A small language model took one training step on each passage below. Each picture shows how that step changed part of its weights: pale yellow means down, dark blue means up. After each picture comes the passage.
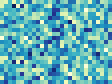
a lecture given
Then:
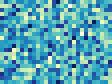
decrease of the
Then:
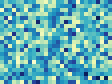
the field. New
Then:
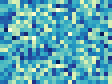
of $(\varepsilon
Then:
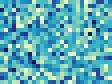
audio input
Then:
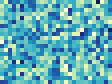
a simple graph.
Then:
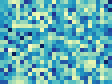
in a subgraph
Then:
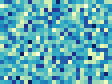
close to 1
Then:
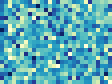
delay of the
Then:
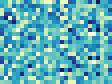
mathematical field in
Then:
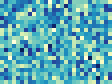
examined the
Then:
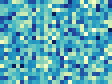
of height one
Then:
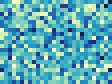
in Liwayway
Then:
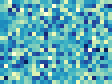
change. They
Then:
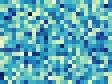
to consider them.
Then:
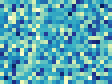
Hamiltonian undergoes
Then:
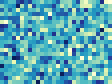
By contrast,
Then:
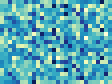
Institute of
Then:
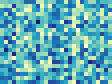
the access time of
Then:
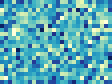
given graph G back
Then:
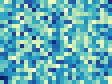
a set of
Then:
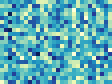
this research about long
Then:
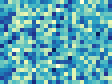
of, say
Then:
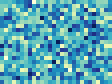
approach has three main
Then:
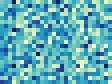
discussion, we
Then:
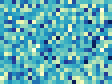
node [right]
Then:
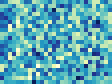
by means of a
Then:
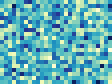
be the maximal
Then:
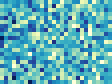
indicating that the
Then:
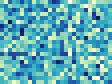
$ \delta
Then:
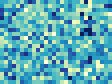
that observations with
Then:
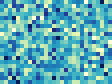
good laboratory
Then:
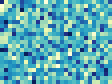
two types of
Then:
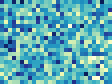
with $ \epsilon
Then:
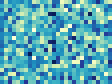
moment in graphene
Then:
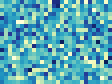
quantity in
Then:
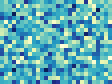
(of constant
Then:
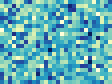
or less significant
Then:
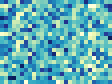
from the strong
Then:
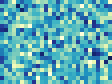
often used in
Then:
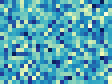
et al.,
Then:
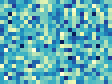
this field always
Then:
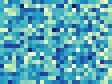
- \bar
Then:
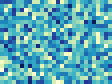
users with special
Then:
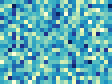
be small. As
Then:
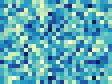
bias and
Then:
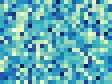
short in three
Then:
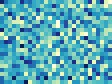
leftover vertices of
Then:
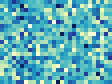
\phi$ in
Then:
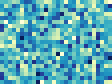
provide $33$
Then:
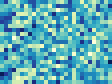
of operating the
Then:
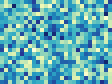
the state and
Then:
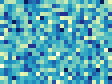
For short proofs
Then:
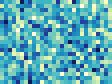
easy. The
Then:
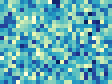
written infant
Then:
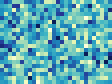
slow in
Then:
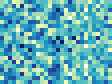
a sort of
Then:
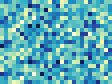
expected spare strategy
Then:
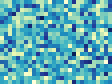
control group. There
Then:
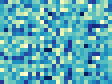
rate constants
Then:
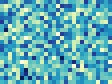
and during the
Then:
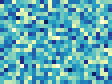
centre of order
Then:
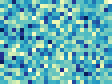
variation} associated
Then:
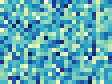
1 has order 2
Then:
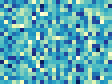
deformation of the
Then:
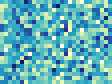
Suppose that
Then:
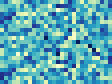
of variables was
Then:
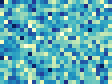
hyperbolic matrix
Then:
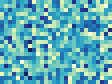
amplitude in the
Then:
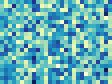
the statement of
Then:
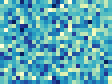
inclusion $N
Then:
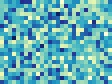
is a linear basis
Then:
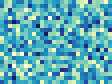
order. In
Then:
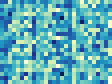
of this, the
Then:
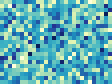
the intercalated
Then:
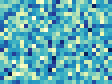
lockdown and
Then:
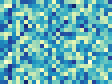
and the condition
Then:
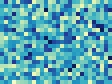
were subjected
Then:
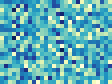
Note that the functions
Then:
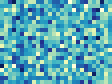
\right| =
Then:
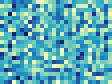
this cannot be true
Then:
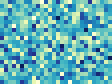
excitation operators
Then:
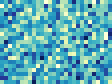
small number of
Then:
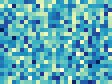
the international
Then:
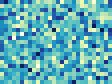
related to old
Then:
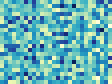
In the case of
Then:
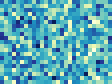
{\bf Definition
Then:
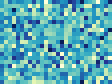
0$, the only
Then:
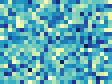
just reduce to
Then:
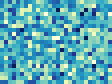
which is a
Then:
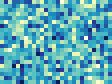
can be implemented
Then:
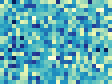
numerical results. Section
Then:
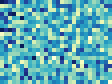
on the mass
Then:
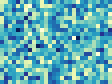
the SVD
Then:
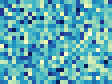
ADM is
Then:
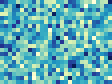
sight or an
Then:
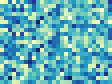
a QD spectrum
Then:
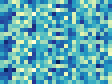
of the same
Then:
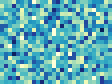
leaf spring
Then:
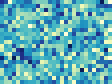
also calculate the
